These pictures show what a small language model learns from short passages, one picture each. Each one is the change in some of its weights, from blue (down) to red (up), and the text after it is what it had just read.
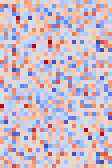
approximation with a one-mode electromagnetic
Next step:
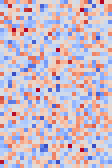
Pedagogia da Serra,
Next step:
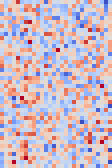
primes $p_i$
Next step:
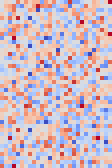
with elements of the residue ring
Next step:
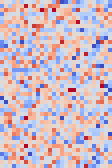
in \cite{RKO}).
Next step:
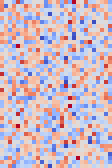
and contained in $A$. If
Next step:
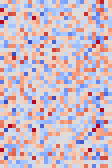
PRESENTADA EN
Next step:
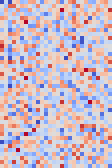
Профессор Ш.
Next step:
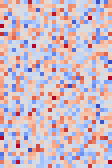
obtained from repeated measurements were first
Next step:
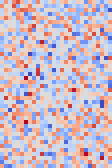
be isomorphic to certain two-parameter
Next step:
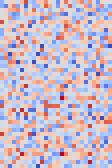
temas cotidianos y
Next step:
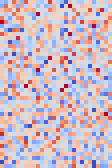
basis B2. Then we multiply
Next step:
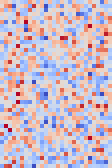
momentum. The singularities of the
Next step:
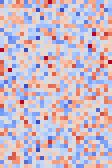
statistiques sur les activités
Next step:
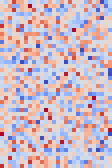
indices by $r_i$.
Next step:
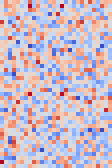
directors, management and other
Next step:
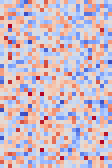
їх відставка з
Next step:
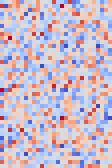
on first set of detectors | degree
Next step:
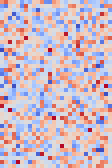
phase to be unaffected by
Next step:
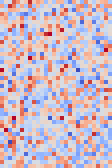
feature for all stocks. In
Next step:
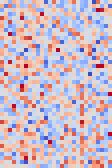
smaller $\mu_k$ approximates
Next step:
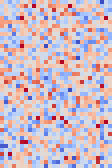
: \mathbf{R}^n
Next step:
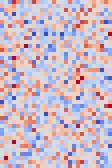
a drastic change in the structure
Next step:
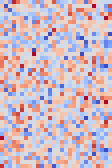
al (2012) observed that the
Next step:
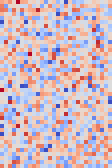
graph is smaller than $2$ if
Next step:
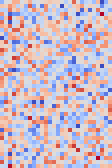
personas, a memory module for
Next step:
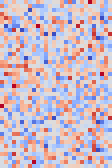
a critical behavior like $\sim
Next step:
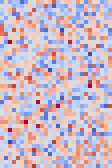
sheaf $\HH$ one has
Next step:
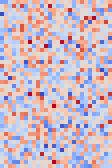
Samtynova, FAS
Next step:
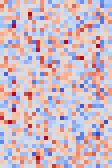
Ternary Gallides of type
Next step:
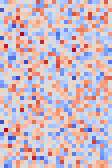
O'yinchi uchib
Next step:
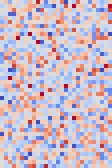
generalised Feynman path integral provided
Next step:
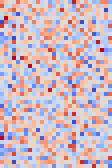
and for the various stakeholders
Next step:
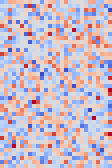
de materiais,
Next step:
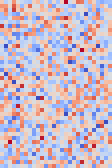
to the NNLO predictions
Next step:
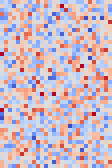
when it appears. \nl
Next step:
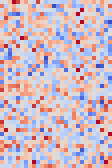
a quick diagnostic for
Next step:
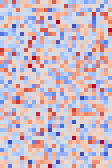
of available (certain or uncertain)
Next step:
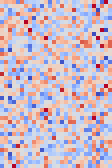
double, double distance = 1pt,
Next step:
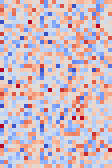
two reasons is more important depends on
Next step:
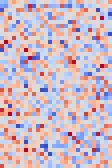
$\omega$-smooth, for every
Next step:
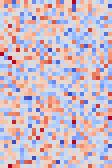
(\ref{Bia}) that at
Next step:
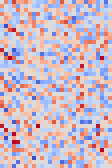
durch sie aber auch
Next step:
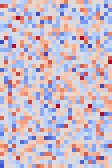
у цей час
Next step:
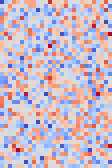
fixed amount of financial resources.
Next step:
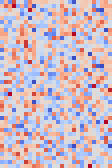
background. At $z =$
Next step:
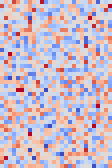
usually considered, anyons only exist
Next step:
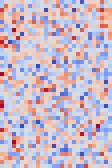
leva a complicações no
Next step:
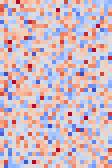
is not clear which of the two
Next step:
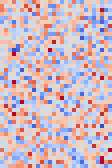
Women and Chinese
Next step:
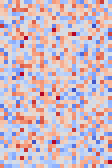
do not present here the detailed
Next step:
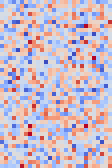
ovoz chiqarib gapirish bilan
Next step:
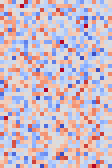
because the horosphere equations in
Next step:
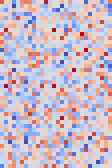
examples we have studied, except in the
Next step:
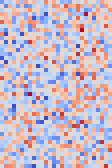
berilgan. Kalit
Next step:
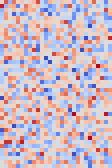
with inradius equal to
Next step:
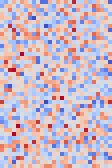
and autumn cut silages in
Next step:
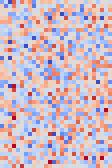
examen radiologique et
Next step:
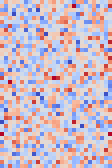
miles de personas expectantes
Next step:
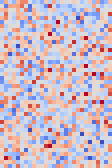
q_i(\alpha)$ denote the
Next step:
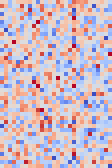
\geq 0)$ under $
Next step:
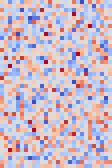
e.V., der sich für
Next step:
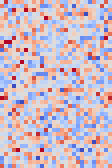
$x$-tokens to the
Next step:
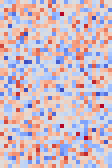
= q_J \circ
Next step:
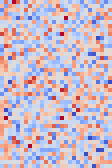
very effective in practice.
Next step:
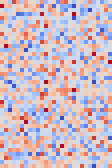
We do however give enough references for
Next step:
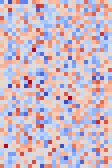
maximal total variation distance between the restriction of
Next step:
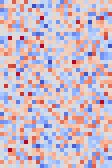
regulator mengacu pada
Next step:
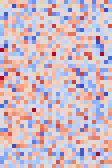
which HFQPOs are
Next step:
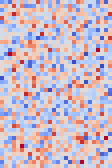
Turtkilar - Otilish
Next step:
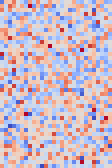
capacity limit, since iterations improve the
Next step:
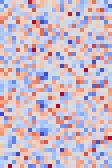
malakali kadrlar va
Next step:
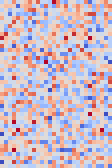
в глаза-то не
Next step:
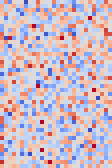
bottom of the output file
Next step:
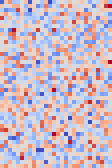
the global interpreter lock
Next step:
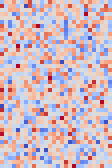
model, we propose that the experimentally
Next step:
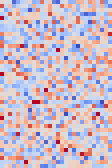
бермаган идеаллар
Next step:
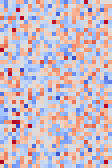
a los nacionalismos
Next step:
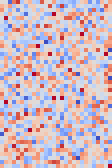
findings can be useful for
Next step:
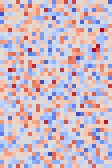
and $s\in\NN$,
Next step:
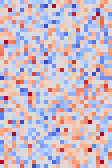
terms of the magnetic dipole moment.
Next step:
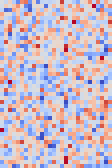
sobre la cuarta constelación
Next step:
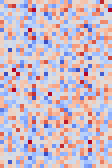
Medical Sciences, Professor,
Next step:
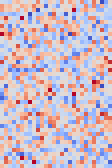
to vary as a function of wavelength on
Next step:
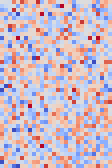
preimage of the disk indicated
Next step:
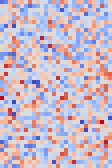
ko‘rsatdi. Unda
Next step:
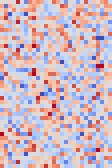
weak mixing corresponds to ergodicity
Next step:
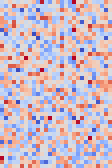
treino de força,
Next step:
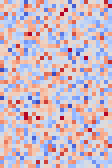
variance and covariance, respectively. We
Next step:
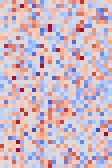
Akbulut and B.
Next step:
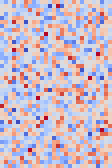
tahap yang dilalui
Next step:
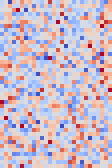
indépendant. En
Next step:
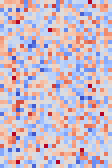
статистики. М.,
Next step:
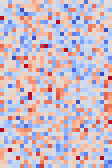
и общий анализ
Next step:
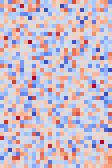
by a (unique) path in
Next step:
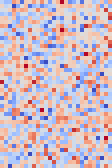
$\lVert u-v
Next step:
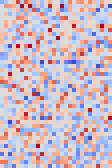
subcritical. It is clear
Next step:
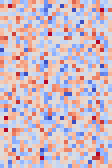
drift length. The LEM is
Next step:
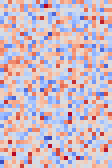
WE, which is the unique
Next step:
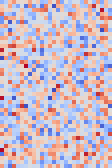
de sa grosse pince,
